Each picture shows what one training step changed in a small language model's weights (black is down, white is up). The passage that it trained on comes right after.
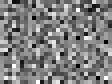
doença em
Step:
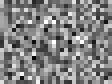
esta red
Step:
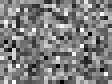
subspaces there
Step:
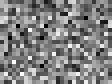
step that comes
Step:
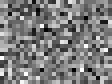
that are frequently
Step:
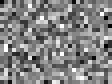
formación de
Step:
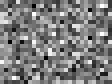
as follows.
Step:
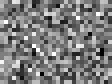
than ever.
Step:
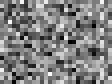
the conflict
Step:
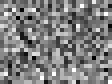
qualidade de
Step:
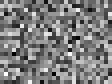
and $\zeta$
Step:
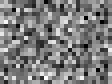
that for a compact
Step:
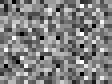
De acordo
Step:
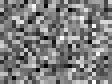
the Fermi
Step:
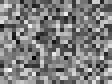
of parameters provides
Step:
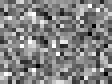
question arises
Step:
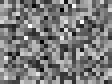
of the algebra
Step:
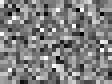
β_5 to
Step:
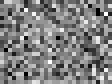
automorphisms were
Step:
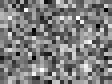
the second variation
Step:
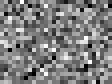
< \infty
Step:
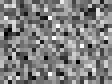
urgent cases
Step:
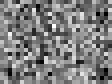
the statistical
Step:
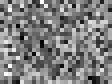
use the inequality
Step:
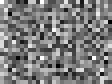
to access to
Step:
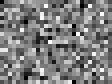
interfaces for
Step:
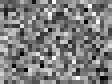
response to a
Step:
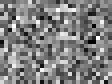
un galet
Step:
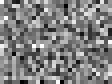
al datelor
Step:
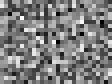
facing are the
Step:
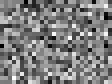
an isomorphism
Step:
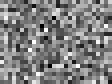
positive and significant effect
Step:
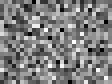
sollte in
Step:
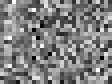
The properties of the
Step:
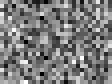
we can see
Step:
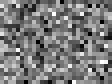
dalam aspek
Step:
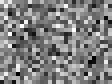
statement which of
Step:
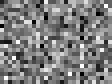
fed grower
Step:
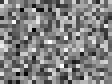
generated by the
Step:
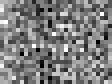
case for control
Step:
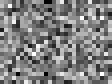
positive solution of
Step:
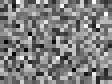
\eta \cdot
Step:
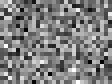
and ${\mathcal
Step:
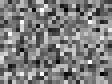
least square
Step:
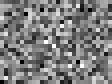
linked to
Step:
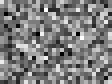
listed on
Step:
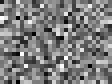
with the set of
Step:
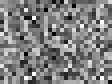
low yield potential.
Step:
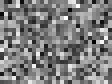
generated ideal of
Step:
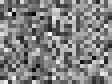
were created or
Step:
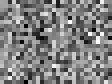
4 hours
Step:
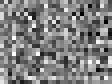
et al.,
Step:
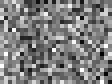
present research work shows
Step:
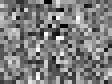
$A$ if
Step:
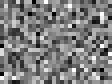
expand possible
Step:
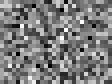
with the coefficients
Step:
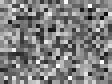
required since a
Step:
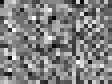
Abstract This study
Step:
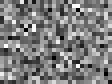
is bounded and independent
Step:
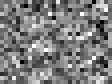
little or
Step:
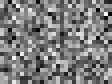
B 1 can be
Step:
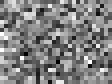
strategies for
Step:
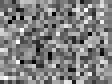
reached for
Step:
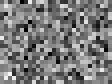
mediators such
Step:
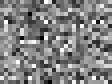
simply achieved
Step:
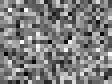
the following inequality:
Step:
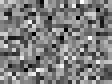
with vertical and
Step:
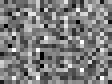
needed to be
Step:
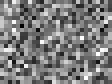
etc. In the
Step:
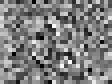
functions, the flow
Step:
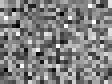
1$ and
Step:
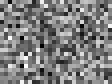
obtain the following three
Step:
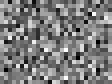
on a convergence
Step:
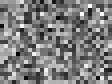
component contains
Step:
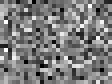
But, due
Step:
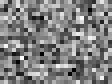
and NS1
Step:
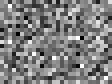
the tree to
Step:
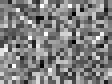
del texto de
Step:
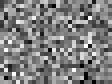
participate in training
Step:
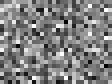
extension of the
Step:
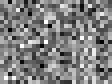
call a
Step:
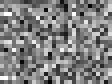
ser ou poderia
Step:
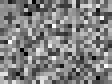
la evaluación de
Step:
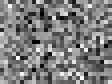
each process, the
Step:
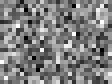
are some key activities
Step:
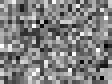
is mainly based
